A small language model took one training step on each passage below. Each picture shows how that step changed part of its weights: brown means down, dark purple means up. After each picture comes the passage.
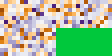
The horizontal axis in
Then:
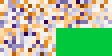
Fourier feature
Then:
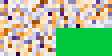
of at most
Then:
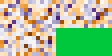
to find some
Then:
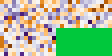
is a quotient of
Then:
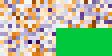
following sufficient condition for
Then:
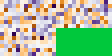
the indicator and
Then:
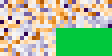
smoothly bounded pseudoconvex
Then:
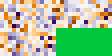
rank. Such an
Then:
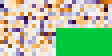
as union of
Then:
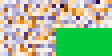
the symmetric group
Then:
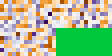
0$, which yields
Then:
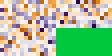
induces a preorder
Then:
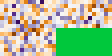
and that the natural
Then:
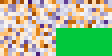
into the spherical and
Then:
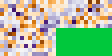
quantum family of
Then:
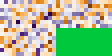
workers in
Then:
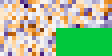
when we study the
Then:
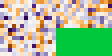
Such types of
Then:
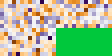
satisfying the following conditions
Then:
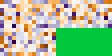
properties. The desired
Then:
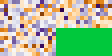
of the volume potential
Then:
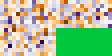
are simple of dimension
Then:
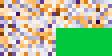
intersection singularity. The
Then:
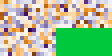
a lift of the
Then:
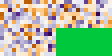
c | c
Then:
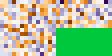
Technology (Department
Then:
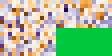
r r r }
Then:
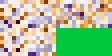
will not need
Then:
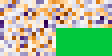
losing any
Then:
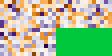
derive the bound
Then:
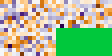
is a compact extension
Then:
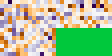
convex variational problems
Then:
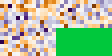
w \sqrt
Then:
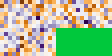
\}$. This is all
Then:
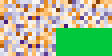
an earlier study of
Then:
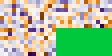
with respect to
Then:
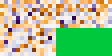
\tan x <
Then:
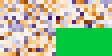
we would like to
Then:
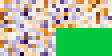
a support theorem for
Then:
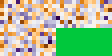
contained in the ring
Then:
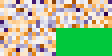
over $\QQ$,
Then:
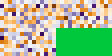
G$ and
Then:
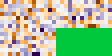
following is our first
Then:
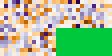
$s$ is
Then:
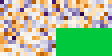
not take it,
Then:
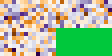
is a pair
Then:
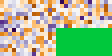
structure of the ideal
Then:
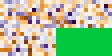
number of commutators
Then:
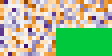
physical horizon where integrated
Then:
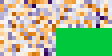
heating and
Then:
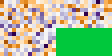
image of all possible
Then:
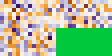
fourteen equations
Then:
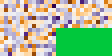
the initial vertex
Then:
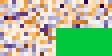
is true that
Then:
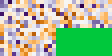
groups together in
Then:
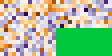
provides a basis of
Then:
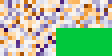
elliptic PDE models}
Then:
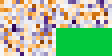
fit of the estimated
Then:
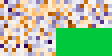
N$. Let
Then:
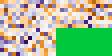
in the formula
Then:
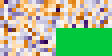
Number Theory},
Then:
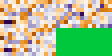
will always have some
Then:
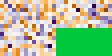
4. the least
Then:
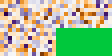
to the one proved
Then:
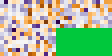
automatically parse
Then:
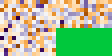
= F \overline
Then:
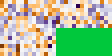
connected. We define
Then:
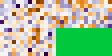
planes with
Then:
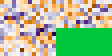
is the key factor
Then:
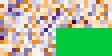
d$ let
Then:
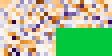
Kim, Green
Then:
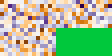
improve the numerical
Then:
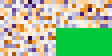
data Application:
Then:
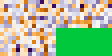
the time step
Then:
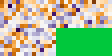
expressed explicitly in terms
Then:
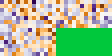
Reduction has
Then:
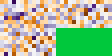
is $T =
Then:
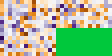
family of connections in
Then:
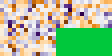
shall denote the set
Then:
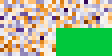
boundaries and on
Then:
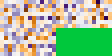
the metric.
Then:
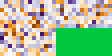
of Physics
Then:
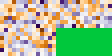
term is uniformly bounded
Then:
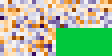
We deduce from
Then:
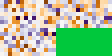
{\rm lower \;
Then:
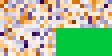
as physically can
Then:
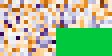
j \leq
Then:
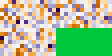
{\bf Theorem
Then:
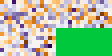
is relevant to,
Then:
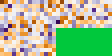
by series representation as
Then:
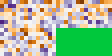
modeled as an
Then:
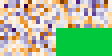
$b$ by
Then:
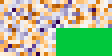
underlying graph is a
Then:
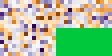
it was suggested
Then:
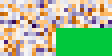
Brenier in
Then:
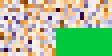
we have proved that
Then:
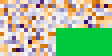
in the presentation of
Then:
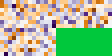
sharing systems
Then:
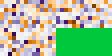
and several other classical
